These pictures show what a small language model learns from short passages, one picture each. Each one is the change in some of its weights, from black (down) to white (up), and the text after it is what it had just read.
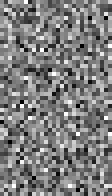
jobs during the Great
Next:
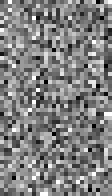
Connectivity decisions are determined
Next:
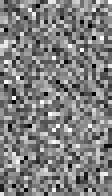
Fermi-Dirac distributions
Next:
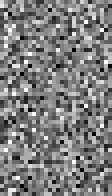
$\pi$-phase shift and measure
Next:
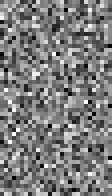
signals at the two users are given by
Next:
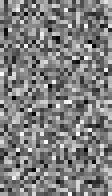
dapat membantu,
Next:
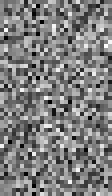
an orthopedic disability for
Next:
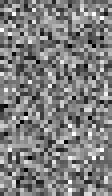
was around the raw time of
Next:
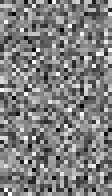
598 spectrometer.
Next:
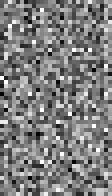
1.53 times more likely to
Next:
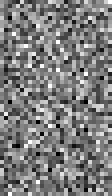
politychnoi osvity.
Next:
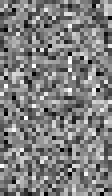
in SMEs performance, T statistics
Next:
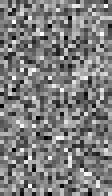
most visited online domains and information
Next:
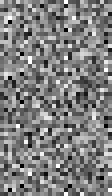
in MEGA 11.
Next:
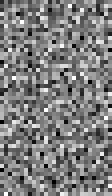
O'zbekiston Davlat
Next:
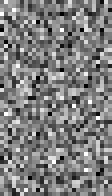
(e.g. saturation
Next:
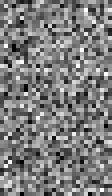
ladders or layers. The
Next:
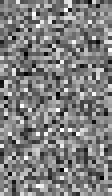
Peierls theory, the
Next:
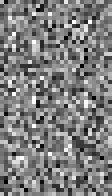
formal protection status for the
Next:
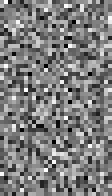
a current in the antenna of the
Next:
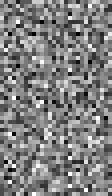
that a tension exists between the
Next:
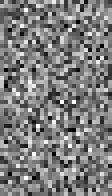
as much local anaesthetic as
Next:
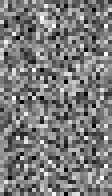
the results based on the BC03 models
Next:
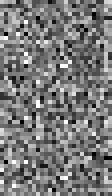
work will follow this trend.
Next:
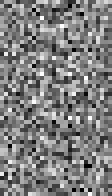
If the output is mostly the same,
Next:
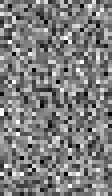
identify a mathematical and a
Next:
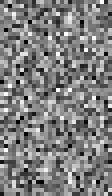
Bay and the Mission area.
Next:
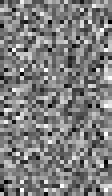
в 11 классе.
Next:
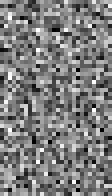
didn't talk to them very
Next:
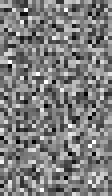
from the classroom level to
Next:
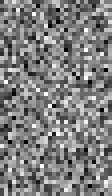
elevated substrate temperatures under
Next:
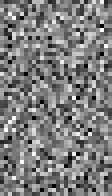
with higher than or equal a
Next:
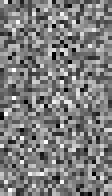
a fluid antenna system
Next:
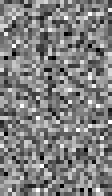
Anzahl fehlender
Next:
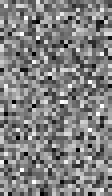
– vergleichbar mit anderen
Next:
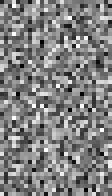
O'rta Osiyo
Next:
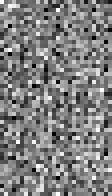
quality compared to Fresnel
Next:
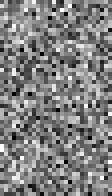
this section): generates normalized
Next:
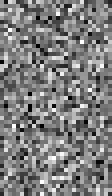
the model get broken at the quantum
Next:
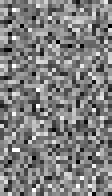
xil tafakkur
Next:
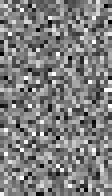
Alegre: Bookman,
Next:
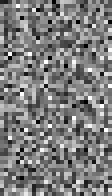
javnih politika.
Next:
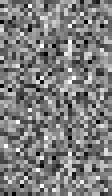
was significantly higher than that in control group.
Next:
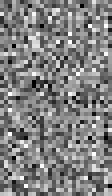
may conduct inspections, issue
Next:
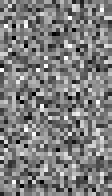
the Lorentz factor. The
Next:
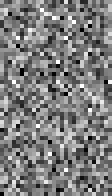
crosshead moving on the
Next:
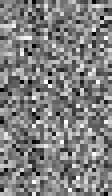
host country do not usually address
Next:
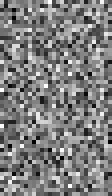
auditor and corporate
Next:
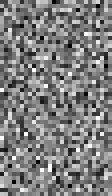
a reliable and efficient method for
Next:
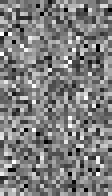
of $\lambda_L$. It would be
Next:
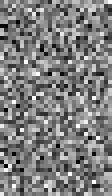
uma proposição existencial
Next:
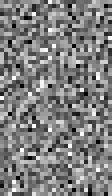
Dirac Hamiltonian in an
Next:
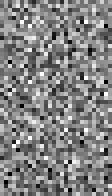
will be seen in Section III B,
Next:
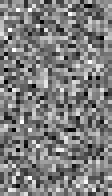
is the time-averaging of multiple
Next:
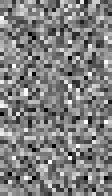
as Noise. In the input data
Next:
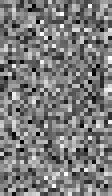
dense multipath propagation scenarios
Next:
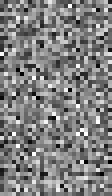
[Error! Bookmark not
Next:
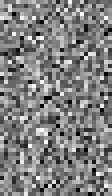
menyampaikan materi,
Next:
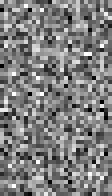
that \begin{gather} \Delta
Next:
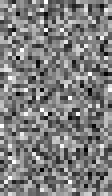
three factors that may have a negligible
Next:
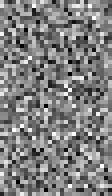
which has a significant influence on the
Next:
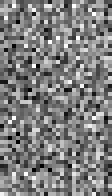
Toplumsal cinsiyet
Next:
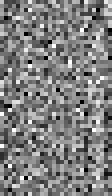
compreensão, aceitação
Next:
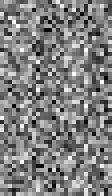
аркового типу,
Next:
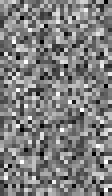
хозяйствования на
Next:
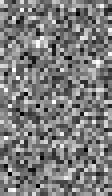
citation per document is relatively
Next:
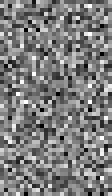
$\omega$ and the diffraction
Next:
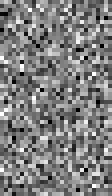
treat sewage, produce
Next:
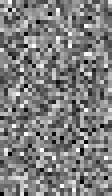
a single variable $x$, preserving
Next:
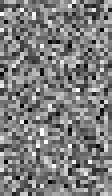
baseline method, we optimize the
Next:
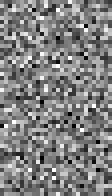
do pai, acabamos,
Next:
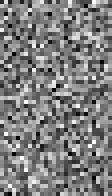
the statement (B), we note
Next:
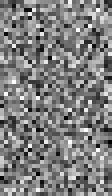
submit manuscripts.
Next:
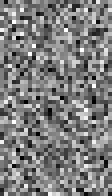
we believe that separate analysis of
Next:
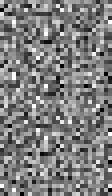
P. Samuelson
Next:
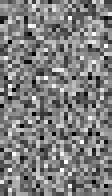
most organizations are going green
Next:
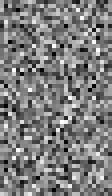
the problem they are trying to
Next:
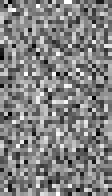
mavqeyini yanada
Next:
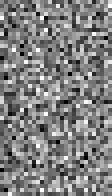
a task that a graduate
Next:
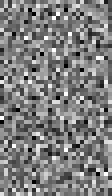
and union membership, lower
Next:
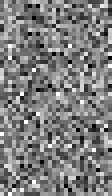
flavor matrices have to be
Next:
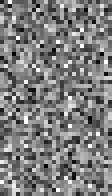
are three phases of interest. In the
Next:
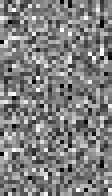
va nosan’at estetik
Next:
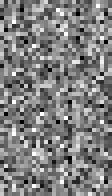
\end{eqnarray} Here
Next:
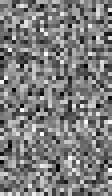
[Modern pedagogical
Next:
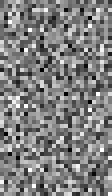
of migration movements of the
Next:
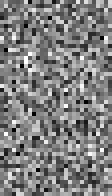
conductivity is therefore calculated every 50 ps
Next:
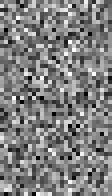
the period of Chandra Gupta
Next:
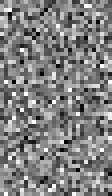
to select a surface area free of
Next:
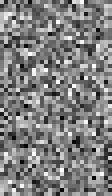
BDD tools. Moreover, it
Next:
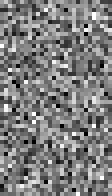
years. The required time lapse
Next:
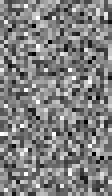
on the paraxial approximation in which
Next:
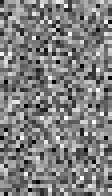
Bayesian experimental autonomous
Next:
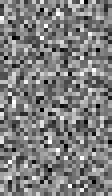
dashed lines are best fits of equation
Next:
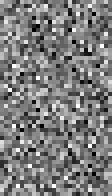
the post-buckling characteristics
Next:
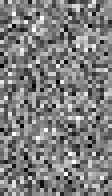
new Hamiltonian that models the system
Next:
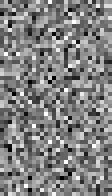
a string or M-theory model,
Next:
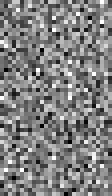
of the quadratic dipole
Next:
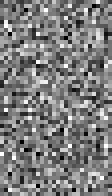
paper, this number is printed in
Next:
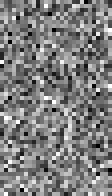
and damping effects is nearly
